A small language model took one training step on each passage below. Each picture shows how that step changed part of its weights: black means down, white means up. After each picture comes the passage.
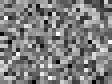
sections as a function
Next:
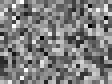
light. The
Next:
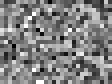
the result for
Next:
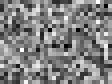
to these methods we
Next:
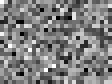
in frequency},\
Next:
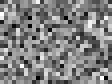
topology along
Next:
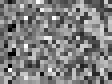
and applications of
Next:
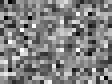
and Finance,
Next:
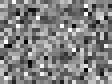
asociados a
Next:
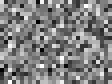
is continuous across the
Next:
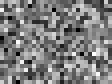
Therefore, this particular
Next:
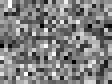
bulge from
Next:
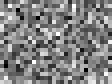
offers a high
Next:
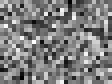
the spectrum becomes more
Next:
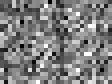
contraste de
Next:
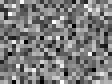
neutral helium
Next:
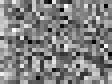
pixel, we
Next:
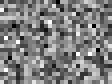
have census
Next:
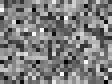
significantly reduced computational
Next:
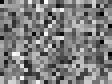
ensure octave
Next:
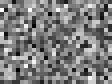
State shall give
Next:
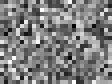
it or signed
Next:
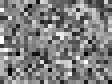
instruments. For
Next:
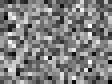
and fall times
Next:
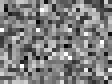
collected from 167
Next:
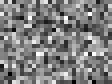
the SHA maximum
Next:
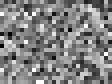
the structure of each
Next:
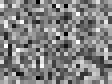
around 4 percent,
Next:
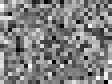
have changed,
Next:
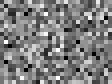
minutos cada
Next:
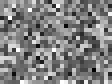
a unique platform for
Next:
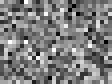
magnetic structure factor
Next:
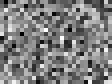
the action effectiveness in
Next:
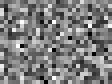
The majority of
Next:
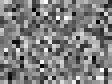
with approval number
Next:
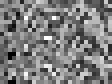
and analysis and
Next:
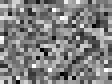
For this, we
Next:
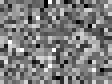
a cyclic
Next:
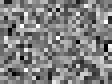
very common outcome
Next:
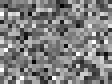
Function of
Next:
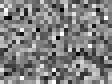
dos dados para
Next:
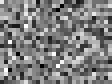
conceptual model
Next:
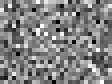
(the prefix
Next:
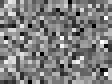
synthesized via
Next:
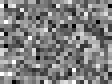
following month, on
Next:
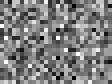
doir bilim
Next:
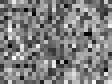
en un sistema
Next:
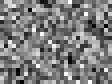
of wood.
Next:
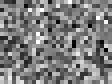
all those who work
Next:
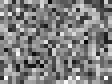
surface brightness
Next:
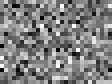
short term failures
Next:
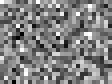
with some scalar field
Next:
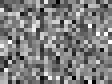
President of
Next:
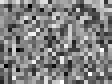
models have been introduced
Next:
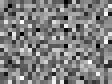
el inicio del
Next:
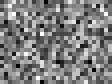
decomposed into
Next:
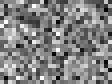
fails a test
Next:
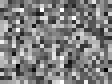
are added together in
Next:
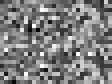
and programs in
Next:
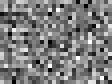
natural sequences),
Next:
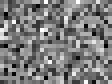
potentially important effects
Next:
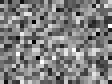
representaba mucho
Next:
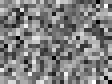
to support the
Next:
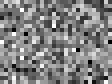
takes the form
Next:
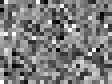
chef, la
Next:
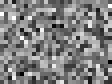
along the center of
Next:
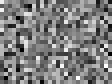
pixel based on
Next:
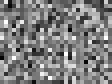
region calculated as
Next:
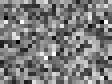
Consequences and
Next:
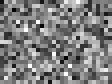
actually received
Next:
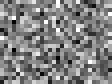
D. Data are
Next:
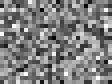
ability to entangle
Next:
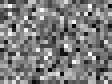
and muon)
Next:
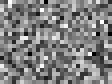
operating as part
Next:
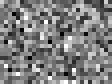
with peaks under
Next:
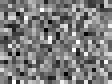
and underweight
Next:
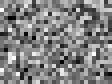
grandes cidades
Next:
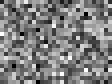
activities in terms of
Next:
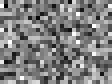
Sevilla on an
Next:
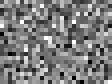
events and has been
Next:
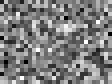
20 tokens
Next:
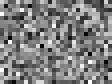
scattering studies of
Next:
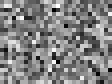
a Journal of the
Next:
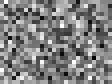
of Au.
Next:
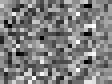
los alumnos
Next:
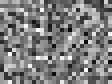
than typical statistical
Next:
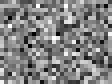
no ambiente do
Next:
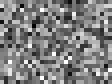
polarization rotation in a
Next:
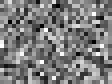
he exercises
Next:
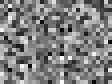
is based on the
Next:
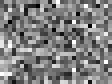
dual PPI,
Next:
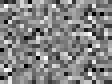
e ampla
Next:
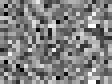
es dazu
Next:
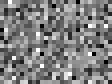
styles need
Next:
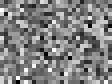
The impact of this
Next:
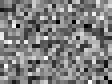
raster images regarding
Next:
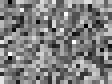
they lack the ability
